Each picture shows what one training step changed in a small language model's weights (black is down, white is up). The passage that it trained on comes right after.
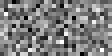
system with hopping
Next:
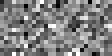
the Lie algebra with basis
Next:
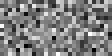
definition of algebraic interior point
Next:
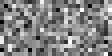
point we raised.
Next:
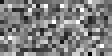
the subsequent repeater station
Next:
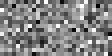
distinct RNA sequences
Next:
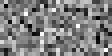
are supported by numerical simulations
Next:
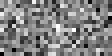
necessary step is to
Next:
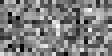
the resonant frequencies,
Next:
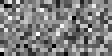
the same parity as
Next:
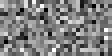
$|\bar\epsilon -
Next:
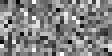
This again validates our
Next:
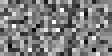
of this work and
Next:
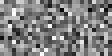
of entanglement. The
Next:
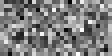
actuators to control
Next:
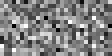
It is shown in
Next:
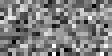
By Lemma 3.2
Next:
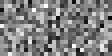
of the chaotic state
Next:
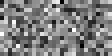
an exponential number of
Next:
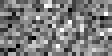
following. (1)
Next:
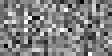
time asymmetry phase diagrams
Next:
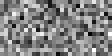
error level. This point
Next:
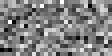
by mermaid interactions
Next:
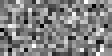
of the almost sure
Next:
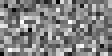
so multiple scattering is not
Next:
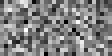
as the construction of
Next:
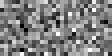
photon-electron as
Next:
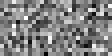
in BLSO with
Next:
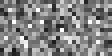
large number of research
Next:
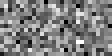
one end lies on the
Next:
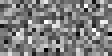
a one-dimensional
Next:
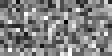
exceeds the rest mass
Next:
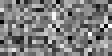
to different atoms (black
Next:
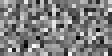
AM to amplitude
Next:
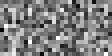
of this correction on the
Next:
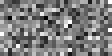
ansatz to prove
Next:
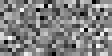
based on artificial neural
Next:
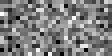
flavor diagonal structure for
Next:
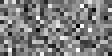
related to Pick's
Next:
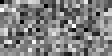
solution space of escape
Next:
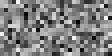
tail of energy distribution have
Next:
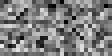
By the choice of
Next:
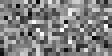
time-domain. The
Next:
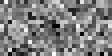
better described by an
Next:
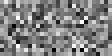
association scheme,
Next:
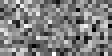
(mainly Theorem
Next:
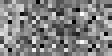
key distribution protocols have
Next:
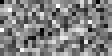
new implementation gives the
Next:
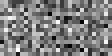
results, and,
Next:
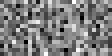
time of the algorithms in
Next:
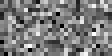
us to look for patterns
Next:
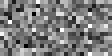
spatial search draws
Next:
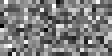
the need to write and
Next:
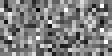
and follow the movements
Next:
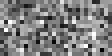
on the N2G
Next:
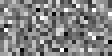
Compositional Data}
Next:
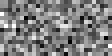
mentioned above. As for
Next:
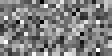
intensity of a symmetric
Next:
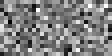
one physical system to
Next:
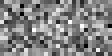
question is closer to
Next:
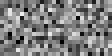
shows a summed
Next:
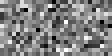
smaller (only three
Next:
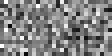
the Landau oscillator,
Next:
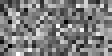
$A$, so that
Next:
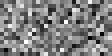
of the band might get
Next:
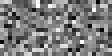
Using these parameters and the
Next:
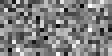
% which serves to
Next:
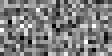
is given in the classical
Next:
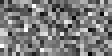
extended to include the forces
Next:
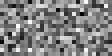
we have observed that the
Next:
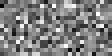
soliton stars and
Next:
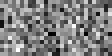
of space-time from
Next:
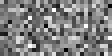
the mapping class group.
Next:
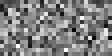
odd dimension $n$,
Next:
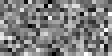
progress of artificial
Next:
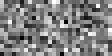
by induction on the order
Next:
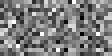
set of toy models
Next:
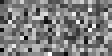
the previous consideration,
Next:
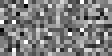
additional 7°
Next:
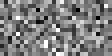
may only be smaller than
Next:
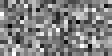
restoration of center
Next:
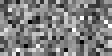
formation of bound states,
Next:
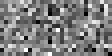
where the position,
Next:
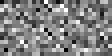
last inequality follows from
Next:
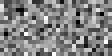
dispatch respectively,
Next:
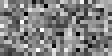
$k \in
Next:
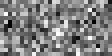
novels she began
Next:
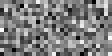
within galaxies. This is
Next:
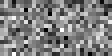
Dong, and
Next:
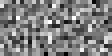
in the eigenstate
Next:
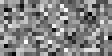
pulsar ($t =
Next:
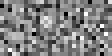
the reformulated problem
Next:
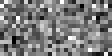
various observable. For
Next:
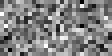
for the Proceedings of
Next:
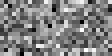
black solid lines are the
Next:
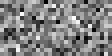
(when calculating the
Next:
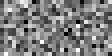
the same as the ones
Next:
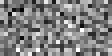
plotted as error
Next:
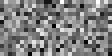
46 \)), indicating
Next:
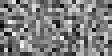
of the conceptual
